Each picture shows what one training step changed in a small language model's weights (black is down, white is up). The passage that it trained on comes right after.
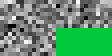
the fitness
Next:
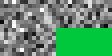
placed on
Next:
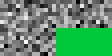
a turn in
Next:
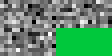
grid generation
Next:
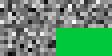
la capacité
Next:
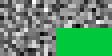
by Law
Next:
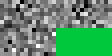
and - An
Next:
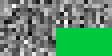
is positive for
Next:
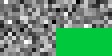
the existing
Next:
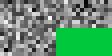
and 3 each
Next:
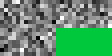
medis dan
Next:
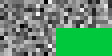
these drugs
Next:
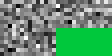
3 \times
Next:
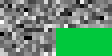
сўз ва
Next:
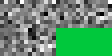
A ação
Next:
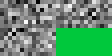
indicate the
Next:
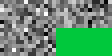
our study and
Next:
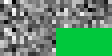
study area
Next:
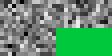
increases the
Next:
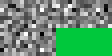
under a sick
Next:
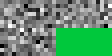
different approach from a
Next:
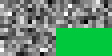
The physical
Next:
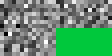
o novo
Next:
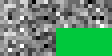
СВТ в
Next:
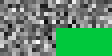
to afford
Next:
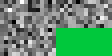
analysis, the
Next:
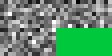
improve its
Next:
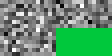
2 g. of
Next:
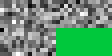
the carbon
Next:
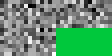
TG and
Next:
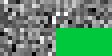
classificada em
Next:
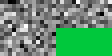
proteção dos
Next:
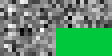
conditions of the
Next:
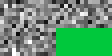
the context of
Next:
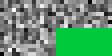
da accordare
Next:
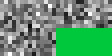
time interval
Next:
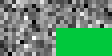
is poor.
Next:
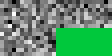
waste, is
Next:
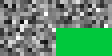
emoções e
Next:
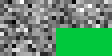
of organizations
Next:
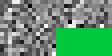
complications in
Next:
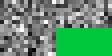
Mainly a
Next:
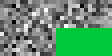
of a very
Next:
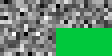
import management.
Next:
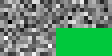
of the selected
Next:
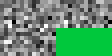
distribution of
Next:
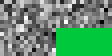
door de
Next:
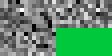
a influência
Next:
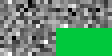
and other such
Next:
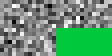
were considered
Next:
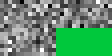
or discourage
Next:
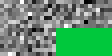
– Біла
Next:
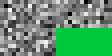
от больного
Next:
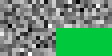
probes, we
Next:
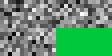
the special
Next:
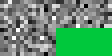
EIR is
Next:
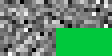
6 shows
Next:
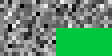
being enable
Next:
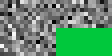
of Information
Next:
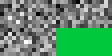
the initiative
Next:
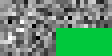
cost of
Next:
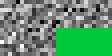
designing less
